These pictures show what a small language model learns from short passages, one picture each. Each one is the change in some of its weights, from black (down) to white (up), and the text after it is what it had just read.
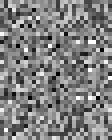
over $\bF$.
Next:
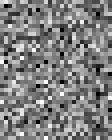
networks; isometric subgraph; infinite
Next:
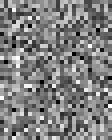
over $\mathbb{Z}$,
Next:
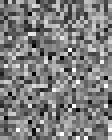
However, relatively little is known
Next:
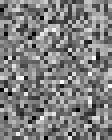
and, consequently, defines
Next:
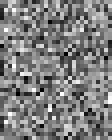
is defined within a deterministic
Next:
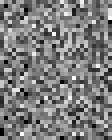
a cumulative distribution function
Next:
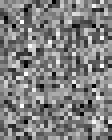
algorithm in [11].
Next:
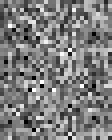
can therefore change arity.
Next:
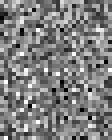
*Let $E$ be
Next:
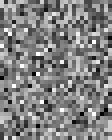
the ideal generated by one singular
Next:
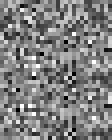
will be ``uniform'',
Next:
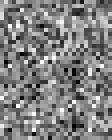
proofs, it will be
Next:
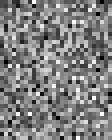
the right-hand side,
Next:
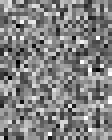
not available techniques enabling
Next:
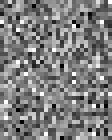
(\Xep \cap
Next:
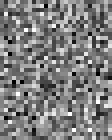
sense. In fact,
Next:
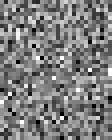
formulas by classical means. In
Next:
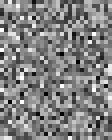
by taking the Laplacian of both
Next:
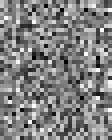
A^{\circ }\otimes
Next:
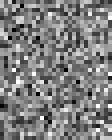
alternative constructions (whose isomorphism typically
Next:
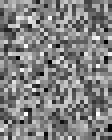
corresponding CG residuals.
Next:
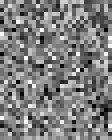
there exist the following exact sequences
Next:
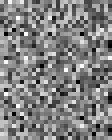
two admissible decompositions, each
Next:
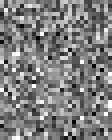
almost free actions), then
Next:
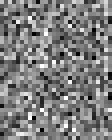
but require non-trivial geometric
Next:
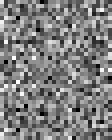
equality if and only if
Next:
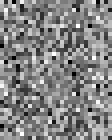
simulations confirm our analysis
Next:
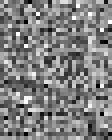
RED AND
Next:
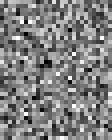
row and the first column.
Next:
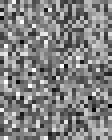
of $f$ is a
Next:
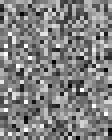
$H$ is in the
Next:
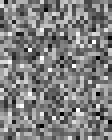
the case of a ring
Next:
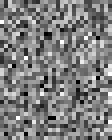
on the initial data.
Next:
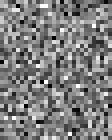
generalizes \cite[Lemma
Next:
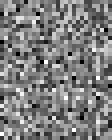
la diagonale telle
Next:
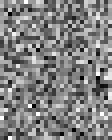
uncertainty. For this case,
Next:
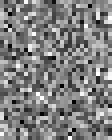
equations. In principle, if
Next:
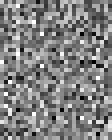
its metric entropy along this
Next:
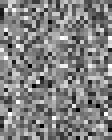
is a unique irreducible unitary representation
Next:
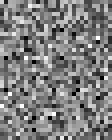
semi-unbounded domains,
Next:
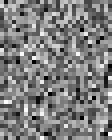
the Lie-Poisson bracket at
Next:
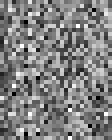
or persistence of species.
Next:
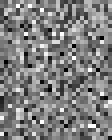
kind}, J. Number
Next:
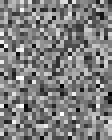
space of all continuous functions
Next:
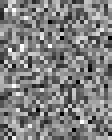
is Hausdorff. In the opposite
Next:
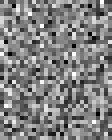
\cong eU$ has
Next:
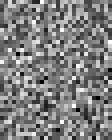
that no countable enumeration
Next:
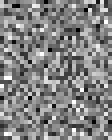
\it For any given
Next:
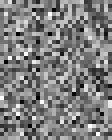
ring~$k$, let
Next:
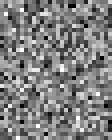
of the Zariski
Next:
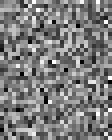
mean sojourn time
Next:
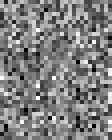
the current works on the presented
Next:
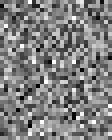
for $n \geq
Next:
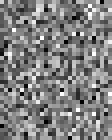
to show that the solution can
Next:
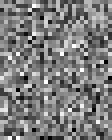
We will show that $c
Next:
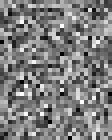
easy to check that the action
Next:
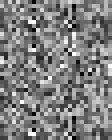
must now consider the total
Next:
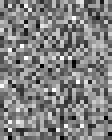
for any given $y^*
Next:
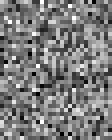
This is confirmed by computing
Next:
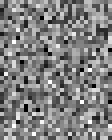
and the remainder come from
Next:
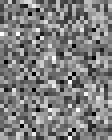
Thus, we propose the
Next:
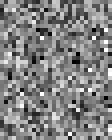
has been published by
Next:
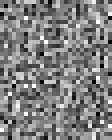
decision problem. Given a
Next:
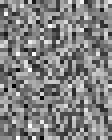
domain problem. The exact
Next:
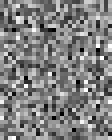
confidence regions. In this
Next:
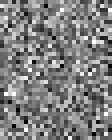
solutions occurs in the noncompact
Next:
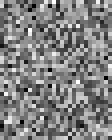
process, has an associated
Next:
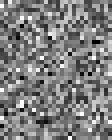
interested to the problem of
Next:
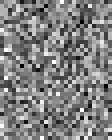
\langle 1\otimes
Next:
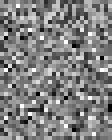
P.O. Box
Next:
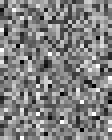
and if the noise is restricted
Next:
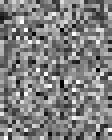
*Q*. The line
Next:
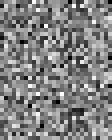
$M$ generalizes the
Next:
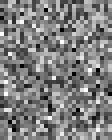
of this paper is to show
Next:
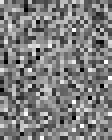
distribution for $n\geq
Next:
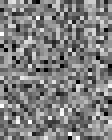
number of analytic graphs on
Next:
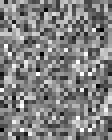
the variation of the social
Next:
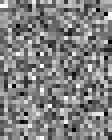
provide 10 new Salem
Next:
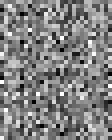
$X$ is a
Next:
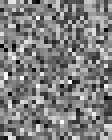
number of primes up to
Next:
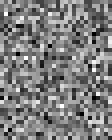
role in the sequel.
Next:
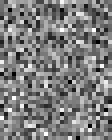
endpoints of the path may
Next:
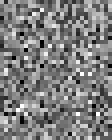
figure illustrates the fact that
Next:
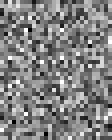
by strong contactomorphisms. The
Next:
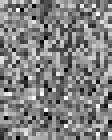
the phase net current
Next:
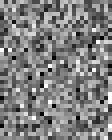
the conserved quantities at the
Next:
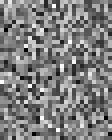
a scheme over $R$.
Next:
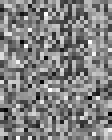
$X$ and let
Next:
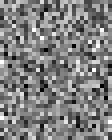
the following inequalities for fully
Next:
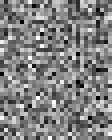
Blashke product, the
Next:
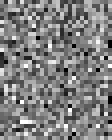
with appropriately defined exceptional
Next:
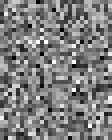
roots of this classical problem goes
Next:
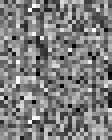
We investigate several of its
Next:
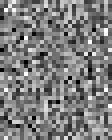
is smooth in $ \eta
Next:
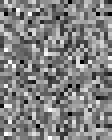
\Gamma_2$ admits
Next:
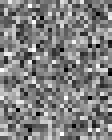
widely these hypotheses are
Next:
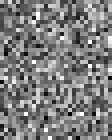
to conclude the proof.}
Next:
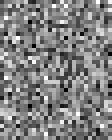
\subseteq V $$ is
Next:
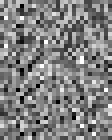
all $n\geq
